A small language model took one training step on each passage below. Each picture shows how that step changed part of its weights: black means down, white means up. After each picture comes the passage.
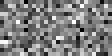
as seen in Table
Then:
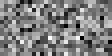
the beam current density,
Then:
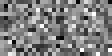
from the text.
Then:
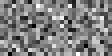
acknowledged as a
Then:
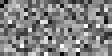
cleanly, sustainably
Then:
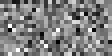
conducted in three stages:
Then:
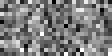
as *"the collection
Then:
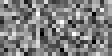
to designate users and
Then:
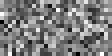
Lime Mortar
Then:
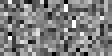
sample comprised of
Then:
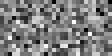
and development of robots
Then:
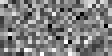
to a new plant.
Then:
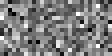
Araña et
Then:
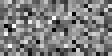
arc, involving
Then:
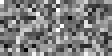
the European Union Strategy for
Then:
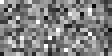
placed "in the
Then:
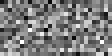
reddish brown solid
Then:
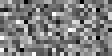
as in the classical
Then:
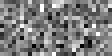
Disagree 1.
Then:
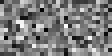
piano and
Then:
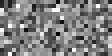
Jeong in
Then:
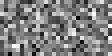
the model is an efficient
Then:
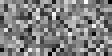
in the work to take
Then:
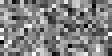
peer support and online
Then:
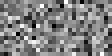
robustly estimated that this
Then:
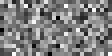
for financial services that can
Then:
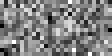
good governance. In
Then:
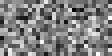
in homes and
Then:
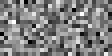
Finally, participants are directly
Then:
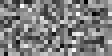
current through boundary electrodes
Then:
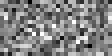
was left in the hot
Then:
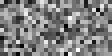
wildlife is critical for
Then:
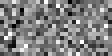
4. Female private
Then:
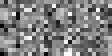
image quality. Traditional
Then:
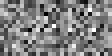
will be better or
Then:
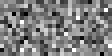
appearing in Lemma
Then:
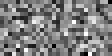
and balancing the
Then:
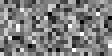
think in another the way
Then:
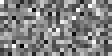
the soil is very low
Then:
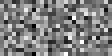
designed the study, performed
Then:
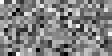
orogeny. The
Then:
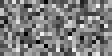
, N , and P
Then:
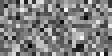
Hence, a very relevant
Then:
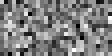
special occasions do
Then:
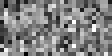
medication would be
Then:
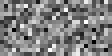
from Phase 6 of
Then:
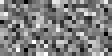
EPC managed the literature
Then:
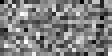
The result revealed as compare
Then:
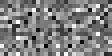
where gravitational
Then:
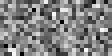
in the fuel can take
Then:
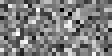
for the experimental observations.
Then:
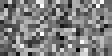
Thirty percent of
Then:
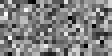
finding Detection of
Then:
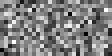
each note. In this
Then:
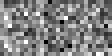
health professionals can use these
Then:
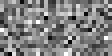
enhance the color quality.
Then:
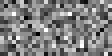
thermistor to determine
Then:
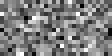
of guidelines and actions designed
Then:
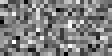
to person. Another way
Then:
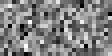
All authors contributed substantially
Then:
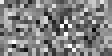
relations by relying on
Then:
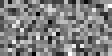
correlates with being close
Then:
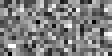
songs. While it
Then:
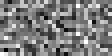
CMU. Forest
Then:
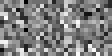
as teaching, examination and
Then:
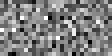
fitting the experimental data
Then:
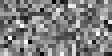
and whose doctoral
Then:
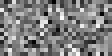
expectations, standards, and
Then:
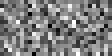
like to use simple and
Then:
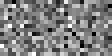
program "Leadership
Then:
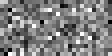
3 Issue:
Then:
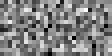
important cause of infection in
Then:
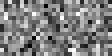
professional knowledge and skills that
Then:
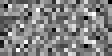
from the perspective of the
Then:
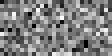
organisation that uses a
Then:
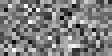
in the sample (28
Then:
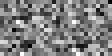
and functions as a
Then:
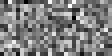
better model TI measurement
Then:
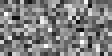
improvements in sustainability of
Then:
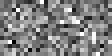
phase was recovered.
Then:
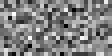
rich of advanced
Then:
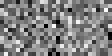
is time to find required
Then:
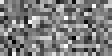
of the 4NP
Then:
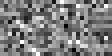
and sprinted
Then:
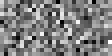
the tRNA core
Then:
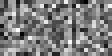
fundamental criteria for selecting
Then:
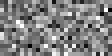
generated and a lesser
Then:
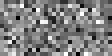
planning further investigations.
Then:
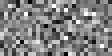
implies the development of
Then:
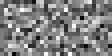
rivers of the
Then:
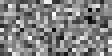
on the difficulty in
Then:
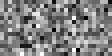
supported and the extent of
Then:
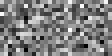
of its coefficient based on
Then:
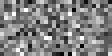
particular context and conduct
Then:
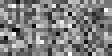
also evaluated. For this
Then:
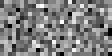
stenosis, formation
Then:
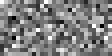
will be given the freedom
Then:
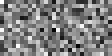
in the web services at
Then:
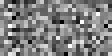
each project is comprised
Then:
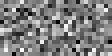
Sex, female 7
